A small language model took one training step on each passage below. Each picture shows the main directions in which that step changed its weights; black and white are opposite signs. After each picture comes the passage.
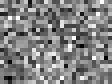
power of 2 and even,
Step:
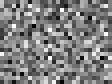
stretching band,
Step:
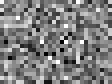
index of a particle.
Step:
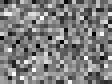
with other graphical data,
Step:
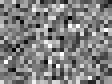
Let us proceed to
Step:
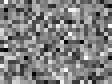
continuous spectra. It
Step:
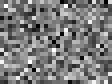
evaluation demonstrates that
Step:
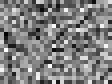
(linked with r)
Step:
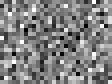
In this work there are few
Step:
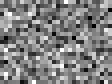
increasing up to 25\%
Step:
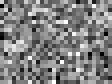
mass estimates to known
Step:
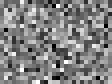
improvement of 144 this
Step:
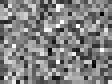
resulting particle-hole
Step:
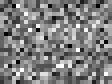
\uparrow}\rangle -
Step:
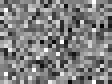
per fiber) could
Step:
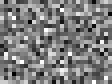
*Qanun Number
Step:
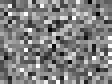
larger. This can have significant
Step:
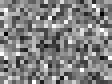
avoid sanctions,
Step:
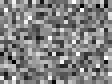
and Tugare were low in
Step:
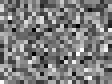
tidal potential evaluated at
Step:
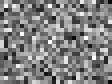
3\,dB bandwidth
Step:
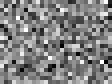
mainly been established
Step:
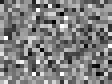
arrangements depend on
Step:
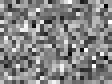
while in *Writing
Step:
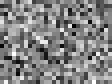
the paper "A mid
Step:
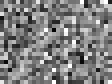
the new method because, with the
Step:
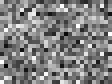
which is used in practical
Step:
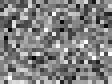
of \begin{align*}
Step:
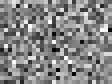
the experiments, formal
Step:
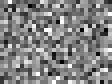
It is well known that,
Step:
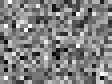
inverse cascade,
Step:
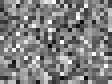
of the fetal's
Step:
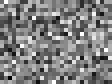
for measuring quality,
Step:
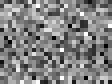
digital publics bereft
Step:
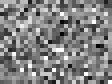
in the wavelength range
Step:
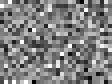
& Abstract &
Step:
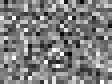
long-run relationship with
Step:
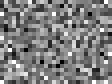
and CMB lensing
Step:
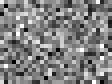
cause the source trajectory
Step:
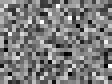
nearest centroid using
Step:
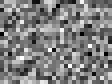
surveillance systems play
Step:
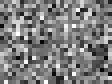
which women share and
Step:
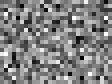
%, respectively, when the
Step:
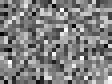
cluster is marked with blue
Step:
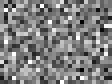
Governments do this for
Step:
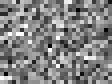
a physical solution to the
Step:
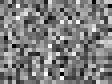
yet the confusion limit
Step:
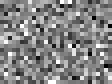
account a large number of parameters
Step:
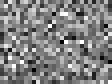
with imperfect information.
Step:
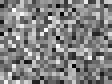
more detail the relation between the
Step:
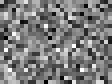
temperature of 13~K.
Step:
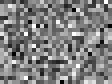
be located and the AO
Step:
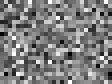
of supporting higher maximum
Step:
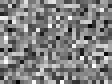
method yields a 73%
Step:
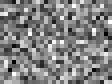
a good approximation because of
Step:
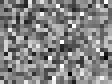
and MPG.\\
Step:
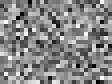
upper and lower limits correspond
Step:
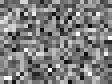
transformations of this round
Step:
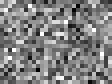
diagrams both in the
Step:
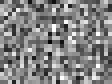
k . Proof By the
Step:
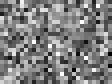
the third stage in
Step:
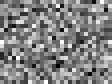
5. Added value to
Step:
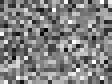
[5], authors
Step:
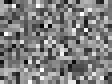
The top/bottom
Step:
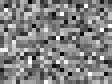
strength and sign of the
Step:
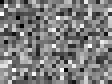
cause losses. This
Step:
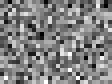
They applied this combination
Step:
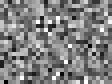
PPI - Proton
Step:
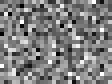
% Add any other
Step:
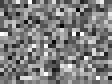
and conjecture that similar
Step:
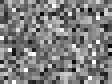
strong photoluminescence in
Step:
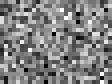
the discrete system:
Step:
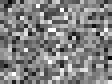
spot and to order all those
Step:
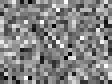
determine conservation measures
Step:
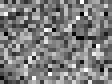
a characterization below,
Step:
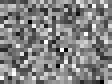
be useful for other
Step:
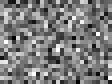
ester as compared with the rate
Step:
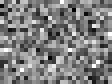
as the elliptical
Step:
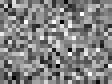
ANFIS I.
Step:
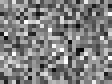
in the media were also
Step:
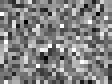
and stiff outer
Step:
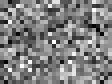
populations from Lower
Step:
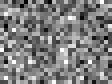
H, height of the
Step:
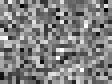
agreement with the intensity
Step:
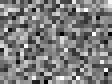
a function of magnetic field
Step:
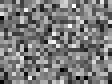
the line or band in
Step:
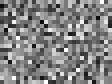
sharing the same formal
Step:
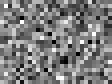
priority in the
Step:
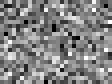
activities Sink
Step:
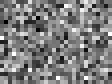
her health care
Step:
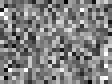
conservative particle. In
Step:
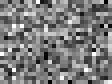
Standard Model by
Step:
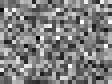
every metaclass
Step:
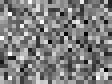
accounting for the presence
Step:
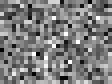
includes questions about the
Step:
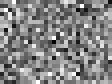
regulations there are some
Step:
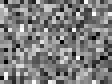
in India, regions
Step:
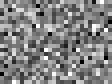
parking area and a
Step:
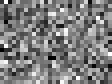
due to the lack of
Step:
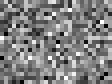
critically assessing a
